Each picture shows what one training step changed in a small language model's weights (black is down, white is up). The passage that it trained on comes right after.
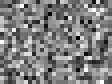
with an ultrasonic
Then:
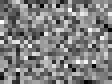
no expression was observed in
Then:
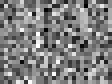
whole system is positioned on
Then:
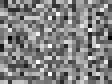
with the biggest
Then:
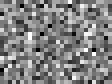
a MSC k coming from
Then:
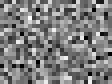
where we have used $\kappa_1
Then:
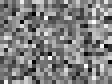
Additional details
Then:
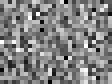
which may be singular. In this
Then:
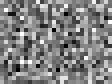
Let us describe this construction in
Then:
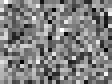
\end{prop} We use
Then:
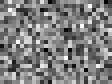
not unique outcome). We
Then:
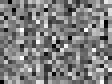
$0\le \theta\le
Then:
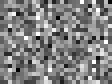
soil-plant system it
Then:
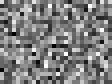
the semigroup, then the
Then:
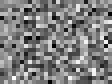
or public-private
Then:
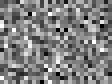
trials were purchased
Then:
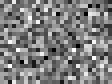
where this work was done, for
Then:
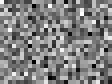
methods.} \centering
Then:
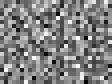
determine the four
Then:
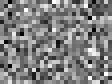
same size (11 cm
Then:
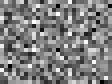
on dividend payout
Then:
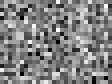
the design of the trial.
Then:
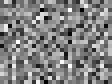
vitamin A and
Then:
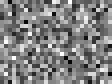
type} of an arrangement
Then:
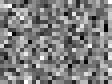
$U$. Generally, one
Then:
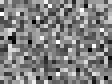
compared to the expected
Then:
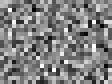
intensity in this State was
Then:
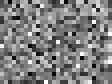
although — given the
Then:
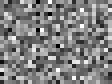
prime candidate for
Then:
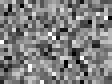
CC | pol ne 0};
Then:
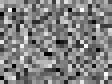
feeding challenges associated
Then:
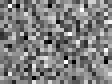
commonly use specific
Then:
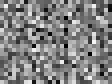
barley, maize
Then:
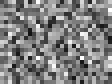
HCM has several
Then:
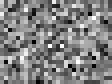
package installed
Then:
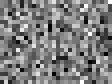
$d$. The same computation
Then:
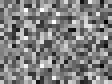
been shown to reduce the
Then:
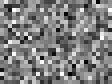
proof of the lemma is then
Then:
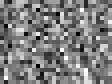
complex vector readily maps to
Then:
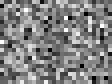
we need to find the possible
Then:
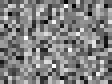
participants are publicly
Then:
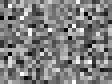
additive under Haken
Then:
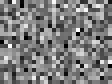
$y$ we obtain $$
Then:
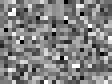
Xu, Optimal
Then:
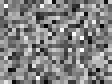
according to Fisher multiple
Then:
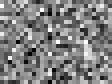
prove to be beneficial
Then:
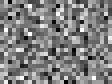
of SEBS,
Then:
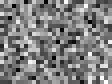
tried to express this dynamics
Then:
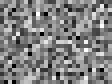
line. Since context is
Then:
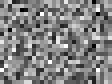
and gastrocolic
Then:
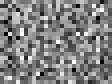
the following equivalent system of first order
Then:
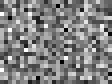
extended by Thor to the
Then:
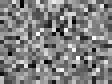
$\chi_u$ is defined by
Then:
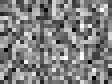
the Work Package 9
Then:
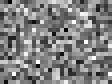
up to 510 miles.
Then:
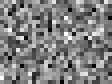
$\xi$. By induction and
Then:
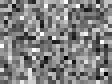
In addition to the ELEI
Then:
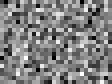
in the Sylhet
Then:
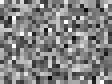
in the RightsApp
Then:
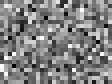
two $n$-faces of
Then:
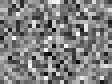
$\overline{\Omega} \cap
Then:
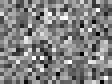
cause chronic or
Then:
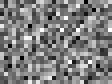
care hospital.
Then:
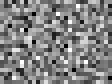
in this topology, in
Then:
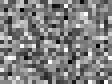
to Lemma 1. They correspond to
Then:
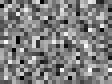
we are referring to the function
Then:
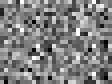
implies the monotonicity of
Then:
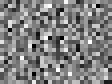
using and analyzing
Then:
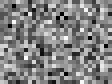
EPOS supplier,
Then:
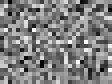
dependent variable.
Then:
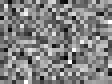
being pouch like lesions
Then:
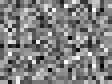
paper, several standard
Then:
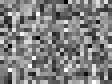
in the sense that
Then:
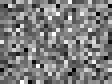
on the smoothness assumption
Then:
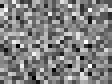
of more than 90% can be
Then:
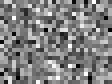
shows remarks and
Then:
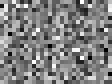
of SSHOC
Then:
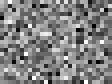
adding a new edge
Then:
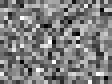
M$ be the the moduli
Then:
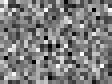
\right)} \right\}
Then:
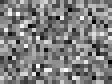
West Greenland,
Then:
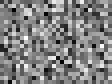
compare masses by
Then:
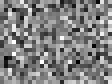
AF-algebra ${\goth
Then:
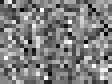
age is between 30-50
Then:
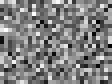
enables efficient communication as
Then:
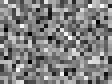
University of Michigan
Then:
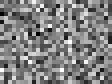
of a meromorphic function with
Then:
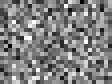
crucial that the inverse
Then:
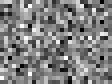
decreases and revenue
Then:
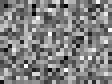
the alkaloid
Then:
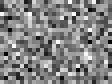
is added to the soil to
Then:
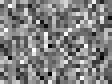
conditions will ensure that for all
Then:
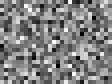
IN the past few
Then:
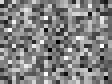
the one that needs to
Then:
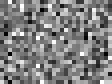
: **S**oftware
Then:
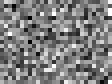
Ensemble Method
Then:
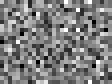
line defined by $v$, we have
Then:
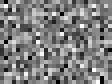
- p \leq n +
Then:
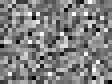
that $\int_0^\infty
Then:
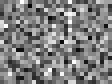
a global refinement of
